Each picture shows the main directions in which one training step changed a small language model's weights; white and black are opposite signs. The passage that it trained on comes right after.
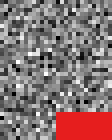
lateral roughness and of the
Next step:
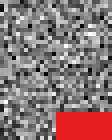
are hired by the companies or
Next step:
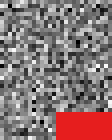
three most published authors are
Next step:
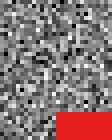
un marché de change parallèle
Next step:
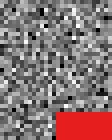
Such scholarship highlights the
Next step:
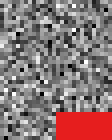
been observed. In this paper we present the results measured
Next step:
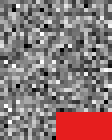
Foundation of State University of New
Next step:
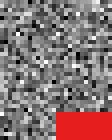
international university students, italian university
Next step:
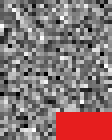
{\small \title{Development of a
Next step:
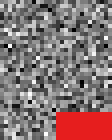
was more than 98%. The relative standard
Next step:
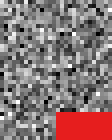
While the estimate of the total population for these
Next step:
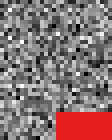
broadly, it may be an artifact
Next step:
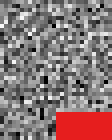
and solidification rate is described in
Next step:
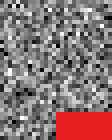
(TSA) набуває
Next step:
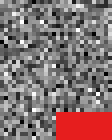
qilish imkonini beradi. Bino
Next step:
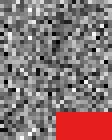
асосий материаллар
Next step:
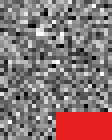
an application of the formalism presented,
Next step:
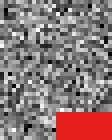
F is the so-called Fano factor.
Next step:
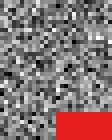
assumes that the energy deposition necessary is
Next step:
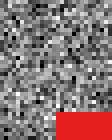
hyperaccumulator are used because they are
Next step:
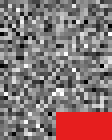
hallarda homonimlik və
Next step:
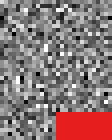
force implemented by the CHs. The
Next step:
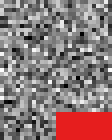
ع) Saudiya axborot
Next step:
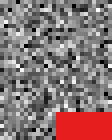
with a much larger on-resistance and
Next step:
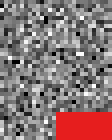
capitaux + FRNG) ²
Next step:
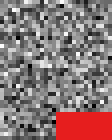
which the survival of all human beings
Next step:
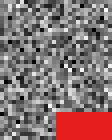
and variance) as unknown but constrained
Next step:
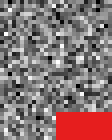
йода в природной
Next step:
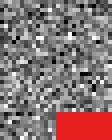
yozuvlari, ko'pincha
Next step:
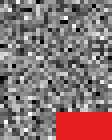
de los países en la gestión
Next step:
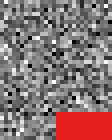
dynamic cookies, rotate
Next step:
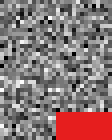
con errores de reconocimiento
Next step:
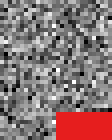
=1$. {While for} the
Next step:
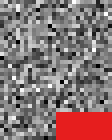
risk level predictions for each authorised users within
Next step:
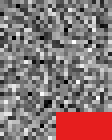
the genetic relationship matrix were added as
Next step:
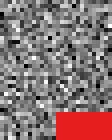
were among young people from other countries. On
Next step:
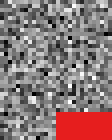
of profit margin, sales growth,
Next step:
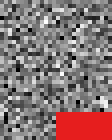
for which we carried out an explicit comparison
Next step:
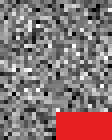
Keywords: anti-vehicle
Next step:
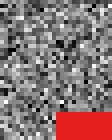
Гальчинський //
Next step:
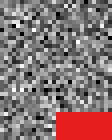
з подальшим переходом на
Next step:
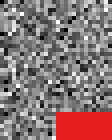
діяльності вимагає не
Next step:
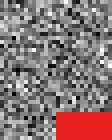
the type of pupation; pupation
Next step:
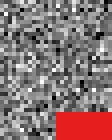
intellectual stimulation (IS) and
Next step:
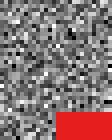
effect of hot phonons on the
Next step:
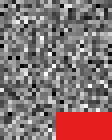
“mind sense” to directly
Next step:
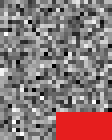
semantice ale termenului – este un
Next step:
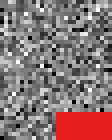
found in all sampling plots within the study
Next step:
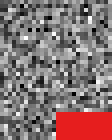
Angeles: Western Psychological
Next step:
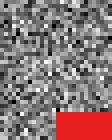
etologik xususiyatlari ham
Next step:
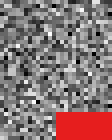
Analytic Hierarchy Process
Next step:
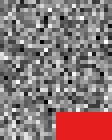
in [32]. The observable rate as a function
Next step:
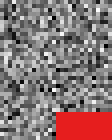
Similar reduction \cite{Maxey}
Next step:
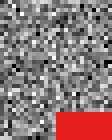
Charles Andr\'e,
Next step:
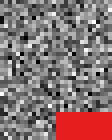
detected the same mutation in dogs
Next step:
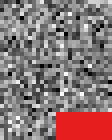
of Gembloux is worth
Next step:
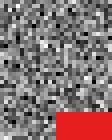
in the field of speed control of machine drives
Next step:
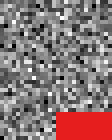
the beam. However, sextupoles
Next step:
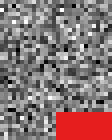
axis $f(\bhu)$ can be
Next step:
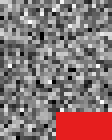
shaded area in the input spectrum indicates the
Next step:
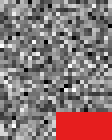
is clearly not the case for a symmetrical
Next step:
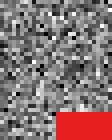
trabalho está organizado da seguinte
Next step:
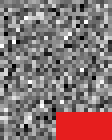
dvigatelning sovutish
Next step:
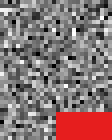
coercion that can be applied in various areas,
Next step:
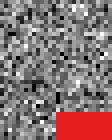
joydan ikkinchi joyga
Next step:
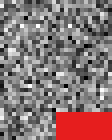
be done with the opposite leg.
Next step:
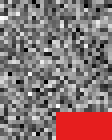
one obtains (1), with $\beta =
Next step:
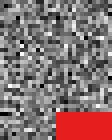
solution was standardized against KIO₃
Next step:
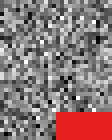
\label{item:12} We have to
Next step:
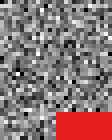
p. 150, from which the result follows.
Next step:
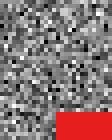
time, and confidence, respectively:
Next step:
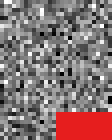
the effect of the wide trivial gap
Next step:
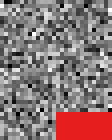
pena do crime de tráfico na
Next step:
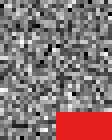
observe that the proportionality of
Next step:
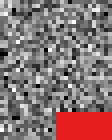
vitamin D is 600 IU for
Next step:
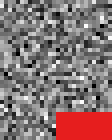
method on an HPX parallel performance.
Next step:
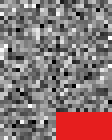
modernist dogma for fifty years,
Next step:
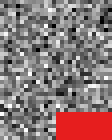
Schreiber} \author{C.
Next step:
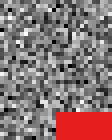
the present investigation was to prepare fast
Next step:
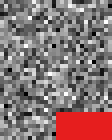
-unsaturated ketones.
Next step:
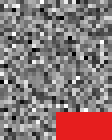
the political and ideological conditions of 1917
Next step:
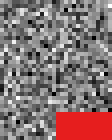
in India it is diagnosed using international
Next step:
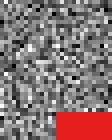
developing country firms reveal an
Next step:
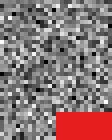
term is essentially the highest derivative term
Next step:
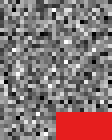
physical evidence, process and people on online
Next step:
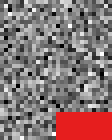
a few tens of MHz. This
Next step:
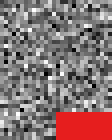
siden. Media har gjort
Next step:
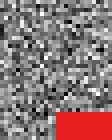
de los datos por cada 10 minutos
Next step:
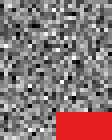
is to observe that $\sigma_z$
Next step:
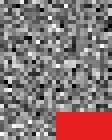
Введение Модернизация
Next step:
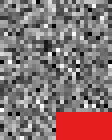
natural products are associated with lower toxicity
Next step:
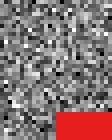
Belém, Riacho das
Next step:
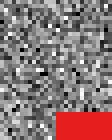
\begin{equation} a_{\mu} =
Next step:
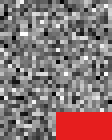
predictions at such time 28 scales
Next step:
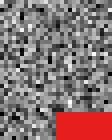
and software engineering in the cloud.
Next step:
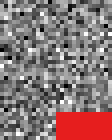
LHCb \\ }}\end{center}
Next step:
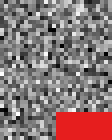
elliptic dipole component. We now
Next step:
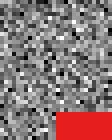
their functions by small ions and molecules,
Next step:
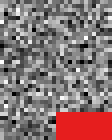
be used for an accurate localization of
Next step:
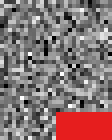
que a moeda social Mumbuca
